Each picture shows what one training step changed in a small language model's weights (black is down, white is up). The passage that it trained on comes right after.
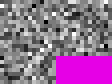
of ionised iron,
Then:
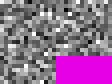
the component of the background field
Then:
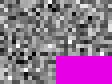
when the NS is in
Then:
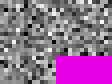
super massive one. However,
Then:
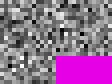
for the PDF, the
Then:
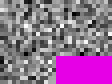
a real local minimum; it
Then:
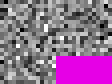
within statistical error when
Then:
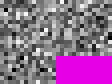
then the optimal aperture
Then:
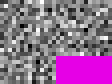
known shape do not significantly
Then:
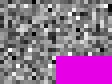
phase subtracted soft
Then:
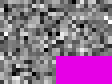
sort module, and
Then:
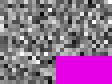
for virtual corrections
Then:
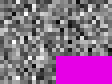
\end{equation} with
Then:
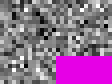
reported in the TFY
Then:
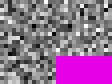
vacuum) which together should
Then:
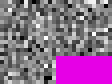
we find the maximum and minimum
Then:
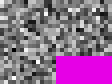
Sim & Cov \\
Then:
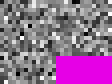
In order to mimic
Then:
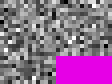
Republic of
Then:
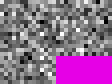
spin fluctuations, and spin ground
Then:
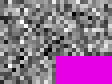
in the first order is
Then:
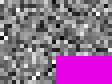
particular loop does not imply
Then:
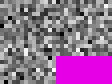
Lower panel: after
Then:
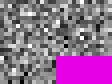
neutralino are
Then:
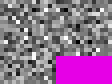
arcsec radius}, and
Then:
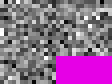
model and analyse it to
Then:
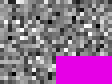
bound states. For the
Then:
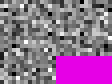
results. **Extended
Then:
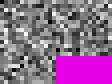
through the electric dipole
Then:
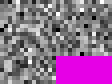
states is implied for
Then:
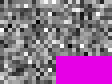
for details). The results have
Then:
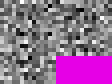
than its HLS
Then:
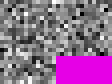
functional suitability and
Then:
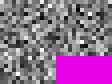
and the fundamental question is:
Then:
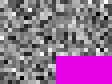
$\lambda_2$ and
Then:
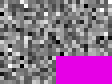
kernel for the ground
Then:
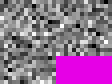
more detailed exploration of
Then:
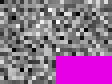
attenuation curves,
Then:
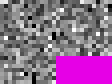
kinematics in this
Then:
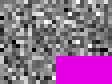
the experimental data obtained from the
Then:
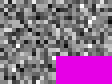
can be roughly
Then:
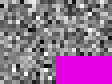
constant, suggesting limitations
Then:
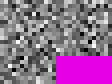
correction in the mode frequency is
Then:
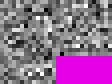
of thousands to
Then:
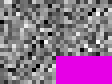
Figure~\ref{Figure 2
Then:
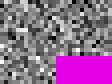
effect on interchange modes
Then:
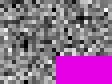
so records with those
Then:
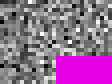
the P-doped
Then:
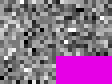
than the polarization, of
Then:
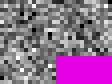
step height and circle center
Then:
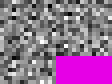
diagram of K$_s$
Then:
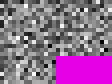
Rayleighian in
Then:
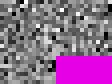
velocity gradient. In the
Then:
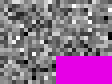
of the Universe. We
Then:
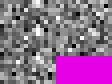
both position and time.
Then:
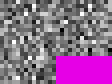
\end{equation} For
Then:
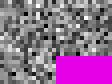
stringy level. A point
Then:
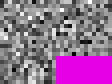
attributed to holes
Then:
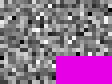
our sample. We can account
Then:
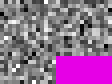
satisfied. We have also
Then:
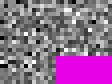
highly collimated molecular
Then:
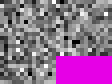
a "young"
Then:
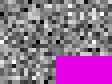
it has been proposed that
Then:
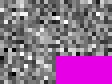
magnetic field lines form as
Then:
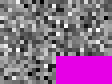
well known superintegrable
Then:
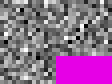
mechanism, the amplitude of the
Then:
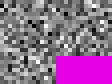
it does not change the state
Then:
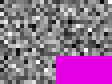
may break and reform as
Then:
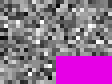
and intensity correspond to the
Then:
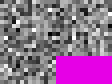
negated if qubit B is
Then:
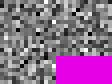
observation that one may replace
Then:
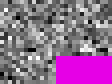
is a critical value and we
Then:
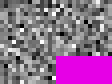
the model does not confine
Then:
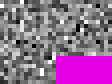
in predicting the structures of
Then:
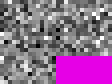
It is easy to
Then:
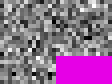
general position. So from here
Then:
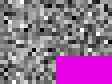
emission bandwidth including the
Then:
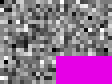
angle in the laboratory
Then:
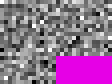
gene networks that capture important
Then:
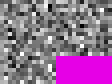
between the SVT3
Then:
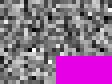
surface ending on it.
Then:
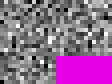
gap between two different distributions.
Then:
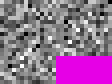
the frequencies found for the
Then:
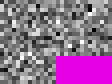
excited state, respectively.
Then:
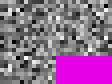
both the one-dimensional free
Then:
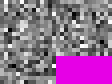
use only the rephasing
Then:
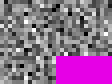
unattainable without
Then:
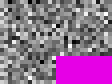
which $\sigma$ is a
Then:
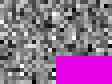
if one gains control
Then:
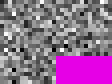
dependence of the measured mass from
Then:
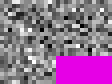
of the spin-system
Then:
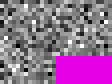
is the Rayleigh
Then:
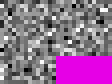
the reflexive
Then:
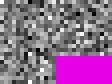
requires solving the rate equations
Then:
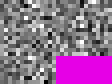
at present limit our overall
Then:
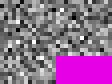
is done by counting the
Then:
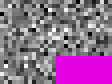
enhance the extinction
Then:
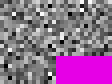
these examples, but also
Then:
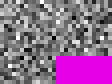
3 is shown by the
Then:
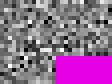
evolution of the expectation value
